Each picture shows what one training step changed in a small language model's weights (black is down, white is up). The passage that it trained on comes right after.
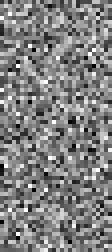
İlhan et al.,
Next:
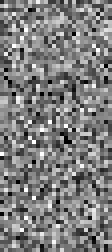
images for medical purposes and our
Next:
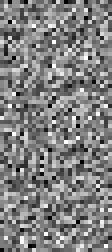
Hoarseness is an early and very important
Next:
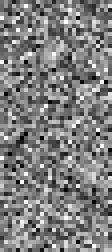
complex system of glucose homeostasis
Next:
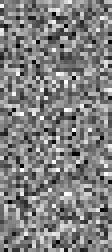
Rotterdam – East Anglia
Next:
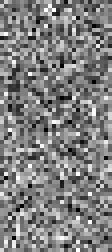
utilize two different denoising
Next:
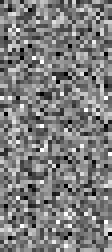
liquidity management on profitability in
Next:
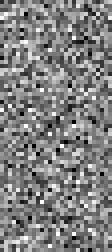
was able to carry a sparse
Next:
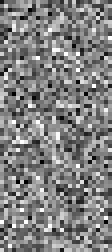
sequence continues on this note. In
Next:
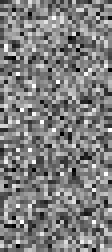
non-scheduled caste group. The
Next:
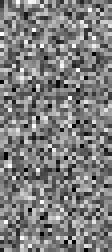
that questionnaires in the style of
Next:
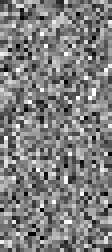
the action of lateral winds) or
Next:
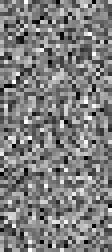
fail to provide accurate traveltimes
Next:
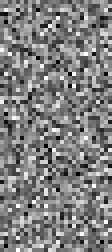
in Stokes *I* and *V*)
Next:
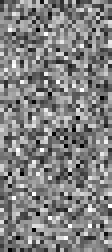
1 Introduction Mapping has long been central
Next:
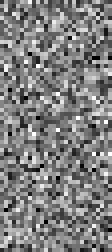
of FDE by Runge-Kutta
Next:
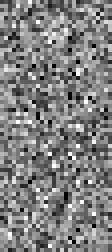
in various forms and diagrams.
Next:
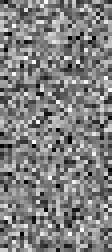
to fit the target and the core
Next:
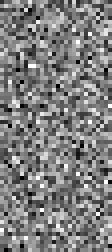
intervention on academic staff training and development in
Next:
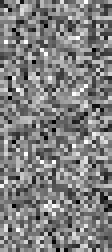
Watermarking on Image
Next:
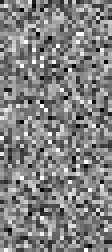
economic growth. Furthermore, the three
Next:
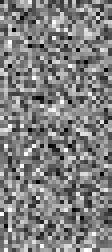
of the downlink transmission which is used
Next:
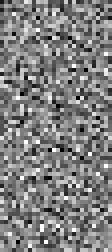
variables. - Equation (A5d)
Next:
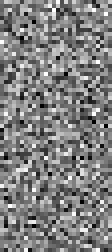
to stimulate a measurable
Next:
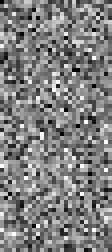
treatment method that allows us to administer
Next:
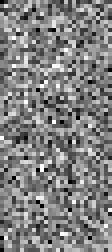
blackboards to the modern use of projectors
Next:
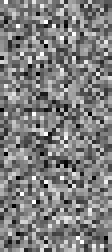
absorbance was measured at
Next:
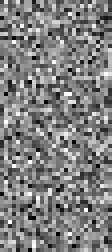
propagation of damage, like
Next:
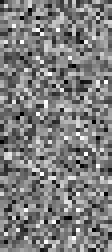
seasons was highest with PCU at
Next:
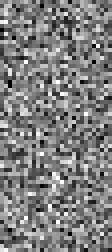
look for and what the desired output is
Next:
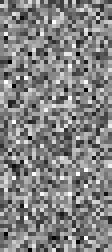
of the study area revealed that the total area
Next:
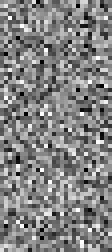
& Lemieux, S.
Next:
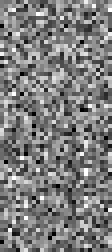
taught us moral,
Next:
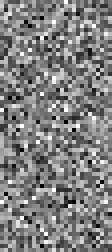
of non-permafrost soils within the
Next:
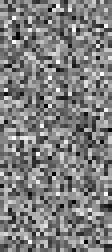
approach,” *2020 4th International Conference
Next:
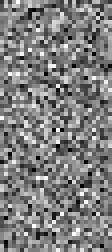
zymogen granules merge with
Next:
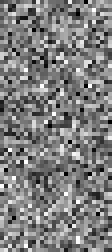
547 in the study, in accordance with the
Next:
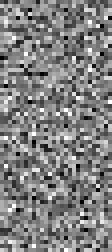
this case becomes secondary and negligible
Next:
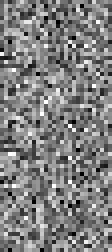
channel section. Material property requirements
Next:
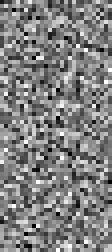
protein content of milled rice.
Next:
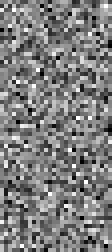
pneumothorax (67%) as the
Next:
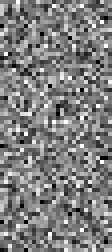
test, and an application. *Annals of
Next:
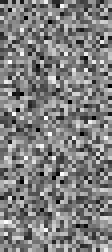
Abstract Steel Complex
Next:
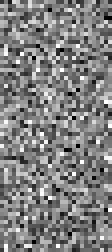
(0.442) ranging from low to
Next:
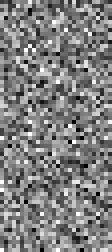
in the AT signal directly after the
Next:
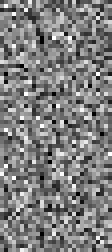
accuracy in standard conditions, however, experimental
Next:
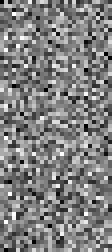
value of IDR 4.437 billion
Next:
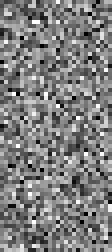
the Garden* Timber Press.
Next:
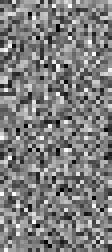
d). The grey dotted line in the
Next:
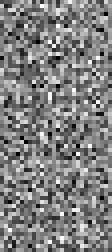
at Rangayana, Mysuru in
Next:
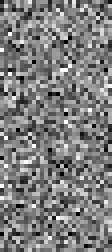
index of 0.56, mean number of
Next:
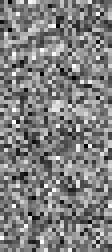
μ m of the foam can be
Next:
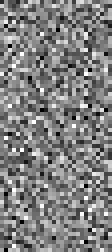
The BN-800 design was already
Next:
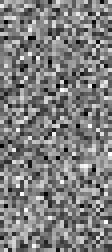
discourse of third-year
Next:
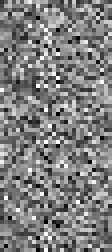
approaches to implementing EBM in
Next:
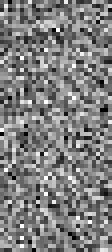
Narosa Publishing
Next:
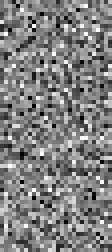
necessary the medium 84 was solidified
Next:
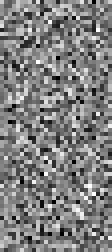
traffics and finally generates the Local
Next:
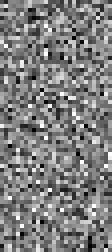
been the focus of researchers worldwide. However,
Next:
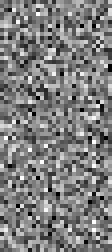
2026 | Accepted: January
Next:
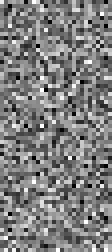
policies: a study on users'
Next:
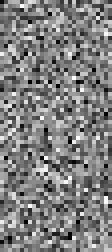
these associations to inform more targeted
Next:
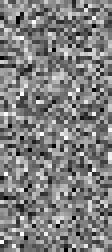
tensor, - \bar{c}
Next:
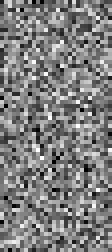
stocking programs. REVIEW
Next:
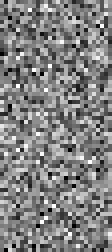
to coherently subdivide audio and
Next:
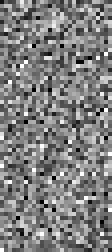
matrix. In view of the
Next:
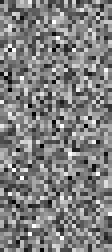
of the disease burden [6]. The
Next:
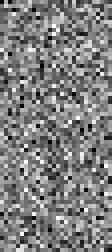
temperature are presented. The obtained experimental results
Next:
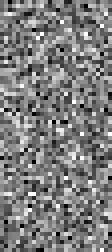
duration of such a gap. The conditions for
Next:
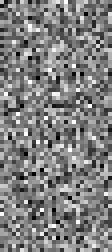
data most of the people are preferring online
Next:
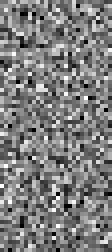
the road of sustainable development. Table 2
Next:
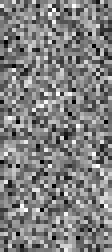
classification, imaging features, and
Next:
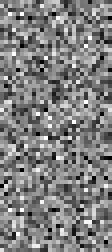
the “glass ceiling” is the
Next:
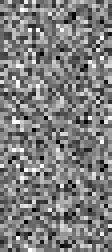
primarily catalogued return
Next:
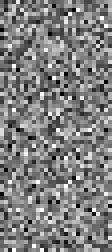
pronounced bactericidal effect for the
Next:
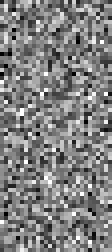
of the cropping pattern changes in
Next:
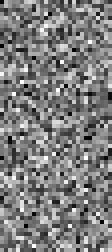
herbalist is wise in nature's ways
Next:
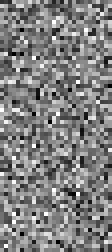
for future development along the line of the
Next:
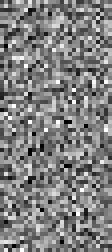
units in digital transformation: how
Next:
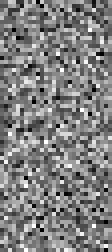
conversion through thermo-catalytic
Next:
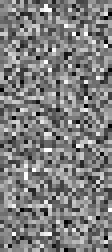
of this section "The Fire Sermon"
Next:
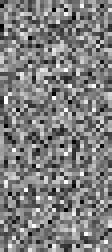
water for many purposes such as agricultural
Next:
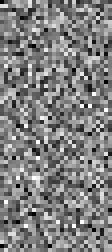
coercive, mimetic, and
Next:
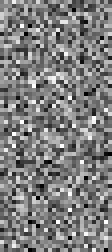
Microalgae are microscopic small
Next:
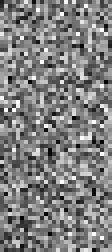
7.8 years), who had been regularly training
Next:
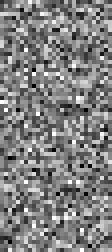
by introducing elastic elements in
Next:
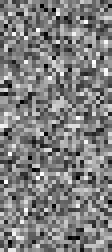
cut, hexagonal shape,
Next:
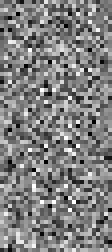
order of dissolution rate (K_1) observed
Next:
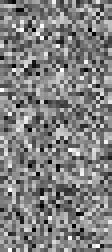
identification and prevention of thrombus
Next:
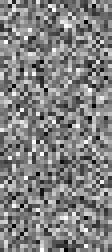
a proximal femoral
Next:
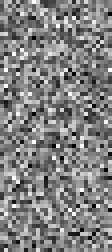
initiative, called "Live Well"
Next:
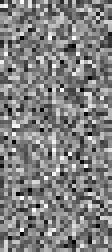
or professional learning communities that explore
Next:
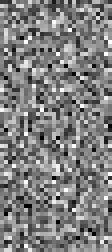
for the formation of new administrative and production
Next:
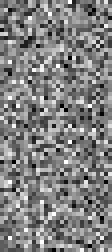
cohesion and achieving broad consensus
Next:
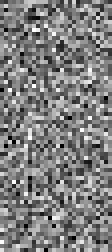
been found in an ample account of laboratory
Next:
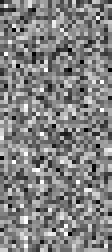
widely used to calculate the distance between two
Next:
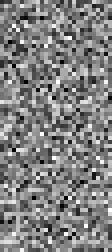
all below given was classified in private
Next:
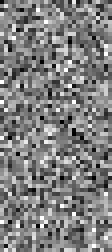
people suffering from loneliness and
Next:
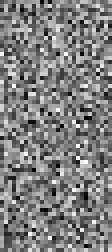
2025. *What Does It Mean
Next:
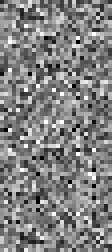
their scientists instead of
